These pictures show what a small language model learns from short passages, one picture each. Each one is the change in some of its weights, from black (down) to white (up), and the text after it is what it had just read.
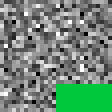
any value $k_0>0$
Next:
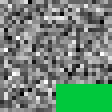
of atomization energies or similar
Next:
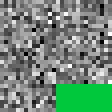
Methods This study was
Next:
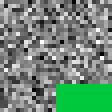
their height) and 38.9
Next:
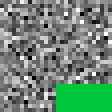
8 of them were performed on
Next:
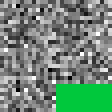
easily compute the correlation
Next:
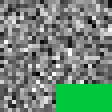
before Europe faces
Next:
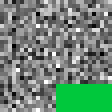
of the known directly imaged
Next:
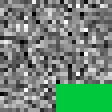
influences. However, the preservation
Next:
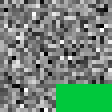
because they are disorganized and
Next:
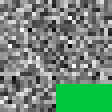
the key changes on the
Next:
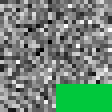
spherical nucleus cannot
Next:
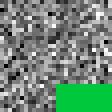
land-use plans only through
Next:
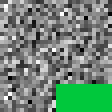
absurd context of insult,
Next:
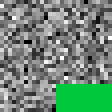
carbanions α -to
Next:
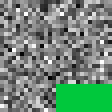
Earth and Mars.
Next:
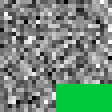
450 $\mu$m, the following
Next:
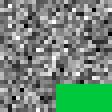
reference slab (without
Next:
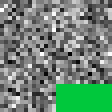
In addition, a safety feature
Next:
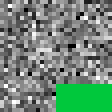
procedure, structure and
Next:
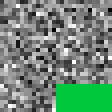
discussão não
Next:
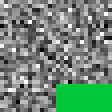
which results in the randomisation
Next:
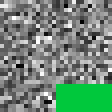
is measurable for even larger
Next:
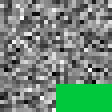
the phenomena are proposed
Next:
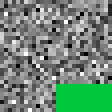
for alarms too.
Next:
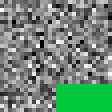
and time-consuming,
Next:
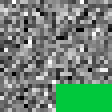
1-5, above presents the
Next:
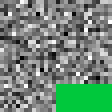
of Rhode Island,
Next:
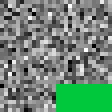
the MRI. They predicted
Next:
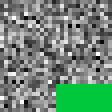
[9] Jaeschke
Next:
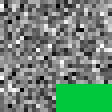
TF}(x).\ee Both
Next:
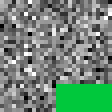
deviations in $A$ and
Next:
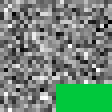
has to determine if it contains
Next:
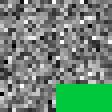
original code compared to a
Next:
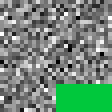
the work of teachers or the development
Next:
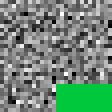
the lesions disappeared following
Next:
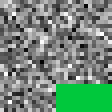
line full width at half
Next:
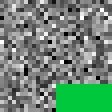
$R$ (entering the definition
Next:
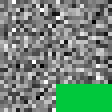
Chen, L.; Yu,
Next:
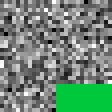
phases at a transversal
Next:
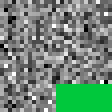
results to multiple-brane
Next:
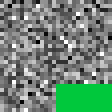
for the estimation of power
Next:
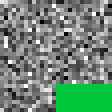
Omo Zone Secondary
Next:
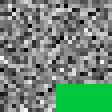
the third step, required
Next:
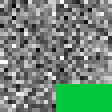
difference for the diffusion on the
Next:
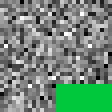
channel one $Z$
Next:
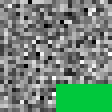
of the proposed technique
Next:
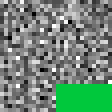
\hline \hline Ramp
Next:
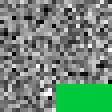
target. These initial results show that
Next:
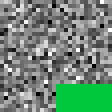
objective of this paper is to
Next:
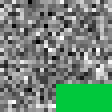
pattern of the elderly
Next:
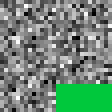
is as a result of the mineral
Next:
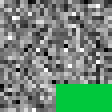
occurs much faster for
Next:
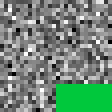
\end{equation} \\ The relations
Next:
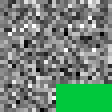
for $a_c(n)$ for
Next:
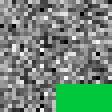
median $\pm$ standard deviation
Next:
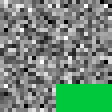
state. The two-dimensional distribution
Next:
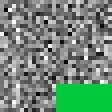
of federal agencies.
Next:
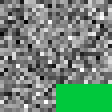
possibility is that the new
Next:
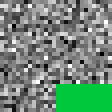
increase the productivity of the whole
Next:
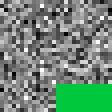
triplet $(\ho,
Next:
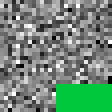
and Conclusions} The local field at
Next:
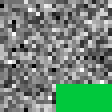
the $N_{\rm eff}$, which is
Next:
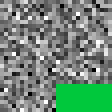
markers denote lower estimation
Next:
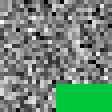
To provide concrete evidence
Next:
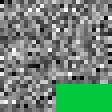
DOIP interfacing
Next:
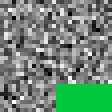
Figure 1 Figure 2 An old roof
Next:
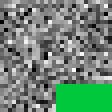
that the cluster age could be used as
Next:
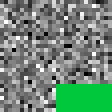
between stakeholders -
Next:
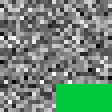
was poured into dilute
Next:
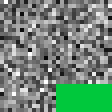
faster rate of import growth
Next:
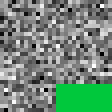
which the Authority is subject.
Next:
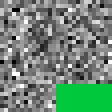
repose, bulk density,
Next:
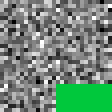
are devoted to a
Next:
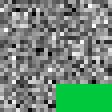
first choice is to directly use
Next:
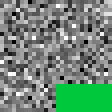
ionic radius in the
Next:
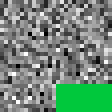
be heated under microwaves
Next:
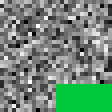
kept constant as we have
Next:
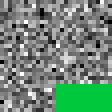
with high altitude winds.
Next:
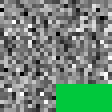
(A, B, C) at any
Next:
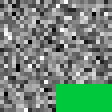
rows in order to reach
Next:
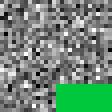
in five countries:
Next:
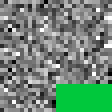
2.2. Optimum
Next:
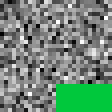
dissipation, which needs an
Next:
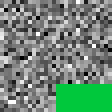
agentic AI systems in
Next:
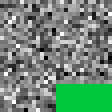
propagation. An extensive
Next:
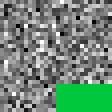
equivalent to a day).
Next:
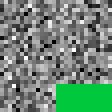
or edge effects, which are not
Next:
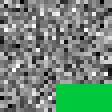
years. In 2004, he was
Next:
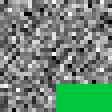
one with diagonal entries.
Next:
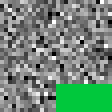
this global health concern.
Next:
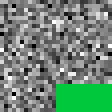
physical health: An integrative
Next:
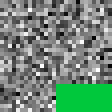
Fig. 3 we also show the accuracy
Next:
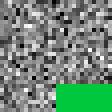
the role of containment policies.
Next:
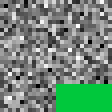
evolved from an initial coherent
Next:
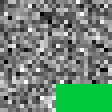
star formation activity, and
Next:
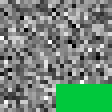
Engineering Dust Coma
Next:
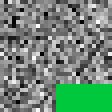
determined or made possible by
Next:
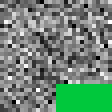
employees who work at the
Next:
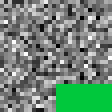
with increasing acidity may be
